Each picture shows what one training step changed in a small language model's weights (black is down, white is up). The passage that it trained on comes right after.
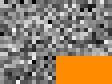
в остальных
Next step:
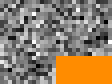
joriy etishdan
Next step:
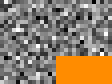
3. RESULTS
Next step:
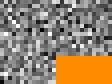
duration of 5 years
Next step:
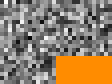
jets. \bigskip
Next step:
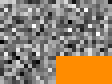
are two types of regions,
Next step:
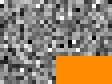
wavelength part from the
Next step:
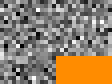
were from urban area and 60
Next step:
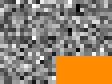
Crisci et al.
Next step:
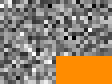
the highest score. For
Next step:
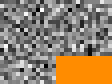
the resistivity, and
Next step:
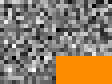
at , ; $\lambda =
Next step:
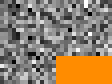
o‘z sohasining
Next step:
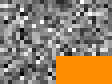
there are T dualities
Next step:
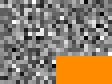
and \begin{equation}
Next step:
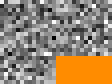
surgery for PCNs
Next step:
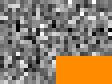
$\Sigma E_\gamma
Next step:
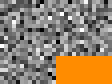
visible, particularly as
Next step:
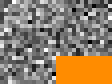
$U$ is constant.
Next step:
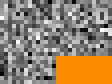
early ambulation ,steam
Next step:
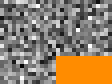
Planning the process is important
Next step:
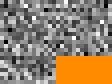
frequency in the vertical. The
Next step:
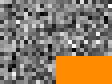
Kumari Gaurav
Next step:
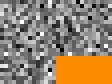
the Goldstone report
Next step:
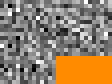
N$. In Eq.
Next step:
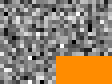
based on the observed data,
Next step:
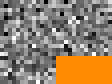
discharge in the
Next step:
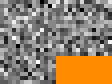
bare frame were estimated for
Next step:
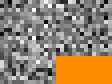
the manuscript.
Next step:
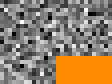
the anti-plasmodial
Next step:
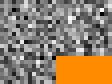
educate users on the social
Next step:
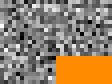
the Noether conserved
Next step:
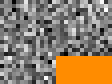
accelerate vs.
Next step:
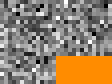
these middleboxes. In
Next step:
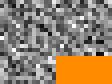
khareya³ and
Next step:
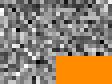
and Mutambara
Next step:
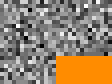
en un estudio con
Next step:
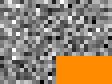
DeltaLines 160
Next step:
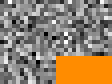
does not decrease in the
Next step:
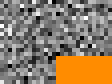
was divided into several phases.
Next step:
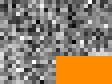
young stellar clusters.
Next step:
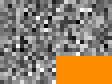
Industrie nur noch 5
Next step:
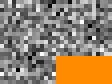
extraction, and classification.
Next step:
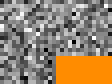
study were collected from students across
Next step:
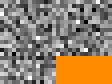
state that emerges then is
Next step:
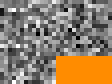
this alternative procedure would give
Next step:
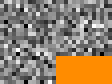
tamoyillari va
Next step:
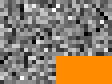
West Germany and
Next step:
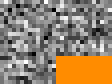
intervals, indicating
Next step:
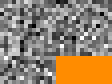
for public health because of the
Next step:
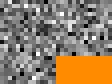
which will be damped
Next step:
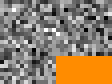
of the A-Star
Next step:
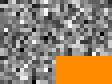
their algorithmic literacy and
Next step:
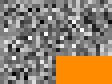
as awareness, empathy
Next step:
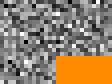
asymmetries are unique in
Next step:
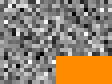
an unhindered
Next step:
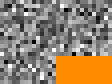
tiny dx
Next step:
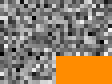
the convergence of
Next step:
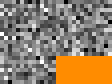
given in Appendix B, for
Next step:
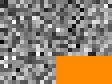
may pollute the
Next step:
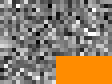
as waste. This study aimed
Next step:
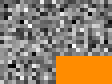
de Castro Carvalho
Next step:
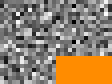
present paper identifies the general
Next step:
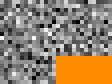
the magnetization.
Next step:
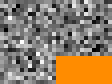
matching with an
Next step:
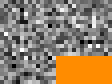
can operate distributed services in
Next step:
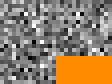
technologies, e.g.,
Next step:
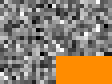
battery status, or
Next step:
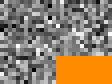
with mass ratios greater than
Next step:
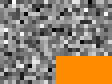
gestión autónoma
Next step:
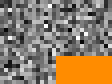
C. Spatial distribution
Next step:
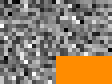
is in the order of magnitude
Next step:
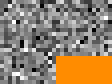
entre todos os estudantes
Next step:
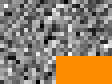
{author} {\bibinfo
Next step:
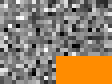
an acceptable design.
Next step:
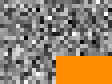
«Why Do
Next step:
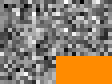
similar as well. It can
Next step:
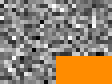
can be used to establish
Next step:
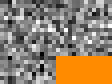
in electronic transport in networks of
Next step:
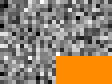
continuum values of the
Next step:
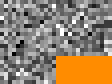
optimally utilized to
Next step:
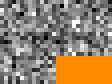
observou-se que os
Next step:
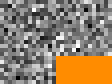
lexical RDMs,
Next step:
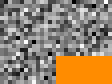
eq of global GHG emissions,
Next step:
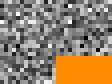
fanlari hisoblangan
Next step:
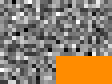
poles, which leads to
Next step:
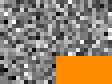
should be made by organizational
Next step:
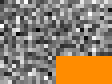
(PC) number.
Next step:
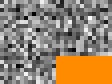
given the rapid pace of
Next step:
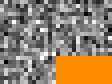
higher density of records
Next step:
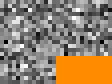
Institute for Advanced
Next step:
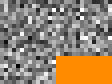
anesthesia (Sigma
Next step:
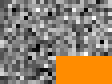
ingliz tilidagi
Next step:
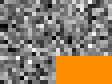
be greater than the rate of
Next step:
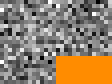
the model generalisation.
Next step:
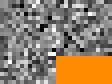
від рівня розвитку
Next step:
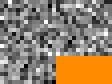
principles of motor learning.
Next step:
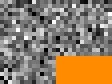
como objetivo,
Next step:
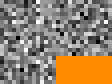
: In cooperative learning,
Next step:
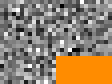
disk stars by spiral density
